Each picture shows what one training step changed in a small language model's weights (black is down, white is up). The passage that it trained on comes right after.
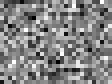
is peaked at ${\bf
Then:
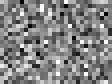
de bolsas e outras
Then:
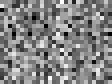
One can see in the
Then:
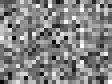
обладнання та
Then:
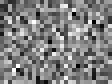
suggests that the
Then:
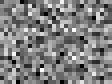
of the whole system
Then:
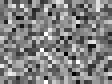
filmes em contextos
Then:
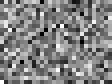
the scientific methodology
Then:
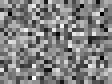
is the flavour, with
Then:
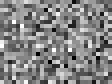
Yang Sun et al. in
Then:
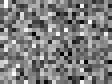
phases that lay close in
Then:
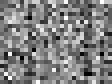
Hasil akhir
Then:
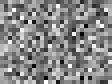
mecanismos y
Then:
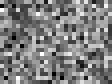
проецируется из
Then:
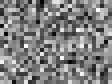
5 we compare the radial density
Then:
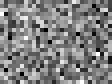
20 Archäologische
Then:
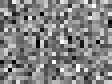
the Husimi function and the
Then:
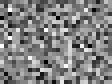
leakage current in the
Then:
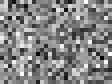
que su uso está
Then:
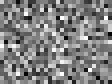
ongining ortishi
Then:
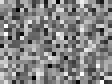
parte en sentido
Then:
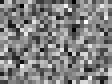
marché. C Nous
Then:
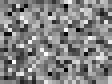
Roberto Dos
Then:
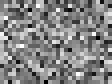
oparta była na
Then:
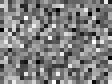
fine-tune the
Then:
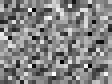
recalentamiento de la
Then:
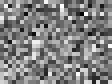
eğitime yakın
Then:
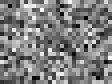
Araújo e
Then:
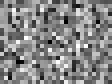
Santé Publique par
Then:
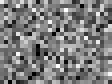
near the central star have
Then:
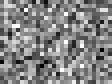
Especially for
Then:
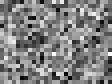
of GPs of energies
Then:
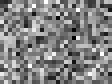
of protein structures,
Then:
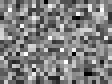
later considered. This
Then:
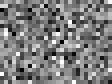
available only up to
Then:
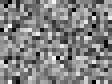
contenido en las
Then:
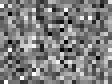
exterior, sólo
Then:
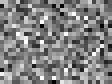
shows a single phase having
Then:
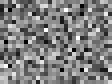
svakako i u
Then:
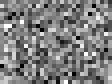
and the NV$^0$
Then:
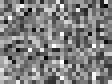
step dedicated to
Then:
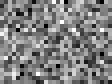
to enhance mixing and
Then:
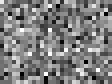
phase. These estimates are in
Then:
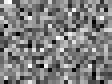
deep observations with the
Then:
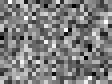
x ўртасидаги
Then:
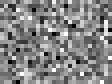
Române »,
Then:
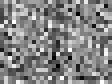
BOARD OF
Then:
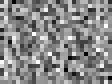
"Fin del fin"),
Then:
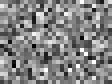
is constructed by taking
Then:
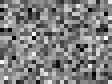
outcomes and the users'
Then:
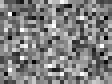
511~keV emission with
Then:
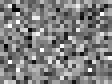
adabiyotlar. 1.
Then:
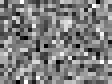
$\vw$, which we leave
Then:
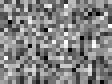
with the base of a
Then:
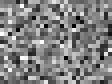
rises to match
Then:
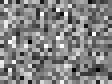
the possible implementation of
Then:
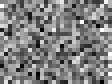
reached, and the system can
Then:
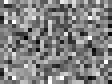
RBD models we have
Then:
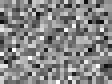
del Novecento*,
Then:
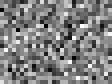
House 2. Web:
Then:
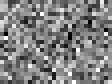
bepalend is voor
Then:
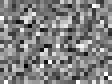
$\alpha_{\omega k_z;
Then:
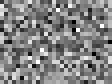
nosir va publitsist
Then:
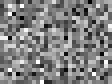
votes including
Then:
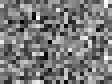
China, Hefei
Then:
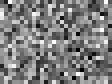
by the subscript
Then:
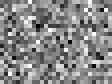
la componían,
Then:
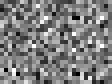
assumptions, we find that the
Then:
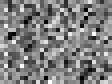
continuum detected from the
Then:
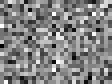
seja, a realização do
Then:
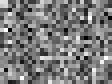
cascade down to
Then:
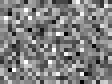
року зазначає
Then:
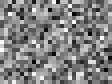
smallness compared to the first
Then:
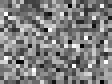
with higher duty
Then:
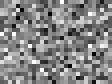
be sufficient to result in the
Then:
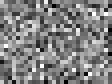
e.g. IF
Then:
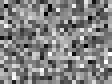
of van elkaar
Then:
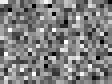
{\refc When observations
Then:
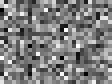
klassik xitoy
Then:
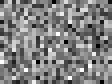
IEEE International
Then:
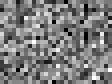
va moddiy-texnik
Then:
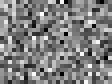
to perform the task.
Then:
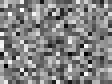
развития в этом
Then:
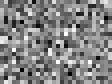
Alemania, ora por
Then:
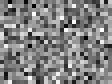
va qarorlarida,
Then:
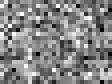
así como su posterior
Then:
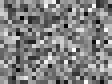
point radially outward, and
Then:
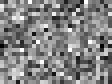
qaratilgan. Bu
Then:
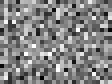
Le modèle
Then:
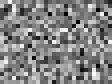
bilan bog‘liq
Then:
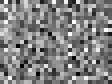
a simple model in which the
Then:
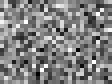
wish to have the following
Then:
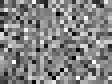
other contours increases by
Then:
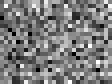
structures and layouts
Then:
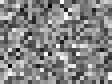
facilitar o
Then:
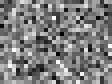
Zeeman shift of
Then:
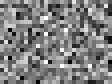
cyclic group of order
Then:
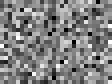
of Physics, McGill
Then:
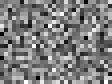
theory. Frozen
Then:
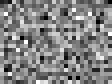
tarixli 4-cü
